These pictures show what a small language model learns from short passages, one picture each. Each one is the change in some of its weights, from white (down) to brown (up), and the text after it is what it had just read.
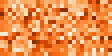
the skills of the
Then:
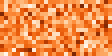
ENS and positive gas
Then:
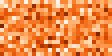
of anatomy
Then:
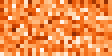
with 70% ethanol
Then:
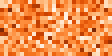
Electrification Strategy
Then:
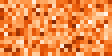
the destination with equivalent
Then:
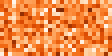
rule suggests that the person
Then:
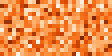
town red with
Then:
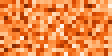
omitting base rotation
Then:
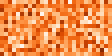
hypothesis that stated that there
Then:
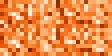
following relation between the
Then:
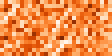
make headway towards
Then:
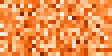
operators, different from the
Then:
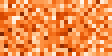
and complex phenomena in
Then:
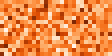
emulsion can be
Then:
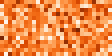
pull 140. This
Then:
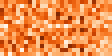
Fig. 11. The
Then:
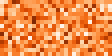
Local authorities,
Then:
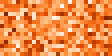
small trace of oscillations of
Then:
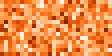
increase), monetary
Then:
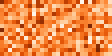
as a Bird
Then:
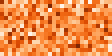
of these systematic effects,
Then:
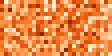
National Health Service
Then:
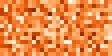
linear problem. The
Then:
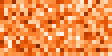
and our capacity to respond
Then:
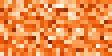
learning. A good performance
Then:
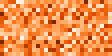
to the individual measurements and
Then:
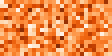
customers in order to keep
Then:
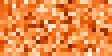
has the same origin of
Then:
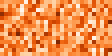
in the concentration of the
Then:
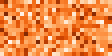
namely the Dean of
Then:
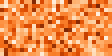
improving operational performance within the
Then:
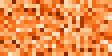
it. <input
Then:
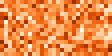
osmotic and
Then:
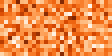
mean-field cluster
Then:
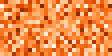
flavors, the
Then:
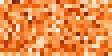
flat band, which allows
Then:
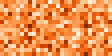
V DC, we
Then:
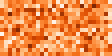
considered. - Other
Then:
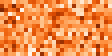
of Europe, its role
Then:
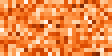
was previously rotating, as
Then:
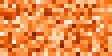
near-IR bands.
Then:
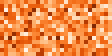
final data dump.
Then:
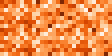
S S S S S
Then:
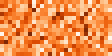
and 3 contain respectively
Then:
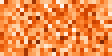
applied the algorithm to medical
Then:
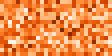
other nations in defining
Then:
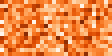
face. This is achieved
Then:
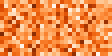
given maximum amount of time
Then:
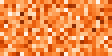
with $0 \neq
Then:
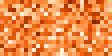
bon06}. The molecular
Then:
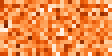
a slight fluctuation
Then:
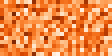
a potentially severe threat
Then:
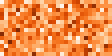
designed to run on the
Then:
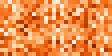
research related to circuit
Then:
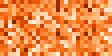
three aspects were the
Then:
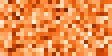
temperature and they move over
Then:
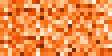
composition. 2. Al
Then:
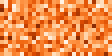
new technologies and data
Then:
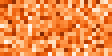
with everything
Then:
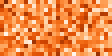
a section of the journal
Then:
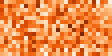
present in this study
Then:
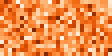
total calcium in the
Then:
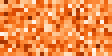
(III) also by
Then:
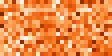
= {Computational
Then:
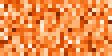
the skyrmion
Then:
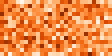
T = natural period.
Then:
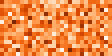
a network service,
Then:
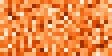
should contribute to a thermal
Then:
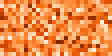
it is even possible to
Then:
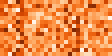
acquired point are represented
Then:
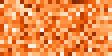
Contact details i)
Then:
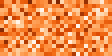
galaxies with no central black
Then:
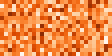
child, with a rise
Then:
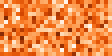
competing methods using binary
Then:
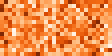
section describes the methodological
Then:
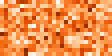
corresponding constraints on the
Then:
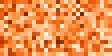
parameter) Fig.
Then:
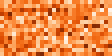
was used. For statement
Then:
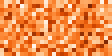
proved in a very
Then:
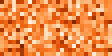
firms' public
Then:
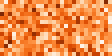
could be attributed to differences
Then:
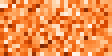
through a comparative evaluation
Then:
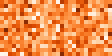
SHA algorithms,
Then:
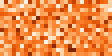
land, whereas land use
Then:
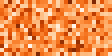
gas disks with an
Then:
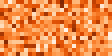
test image and B represents
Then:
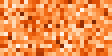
computer and information science*,
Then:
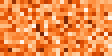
emission rate does not necessarily
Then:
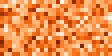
of the initial body weight
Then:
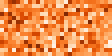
size to be used,
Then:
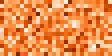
these elements are modified,
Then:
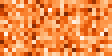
sensitive. Many
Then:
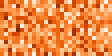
with algebra Concepts
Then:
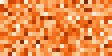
thanks the Grant
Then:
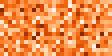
If the model represents a
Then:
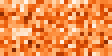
for the development of a
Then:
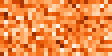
of partially optically thin
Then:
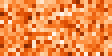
a lossless multidimensional
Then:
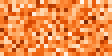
form, our system is
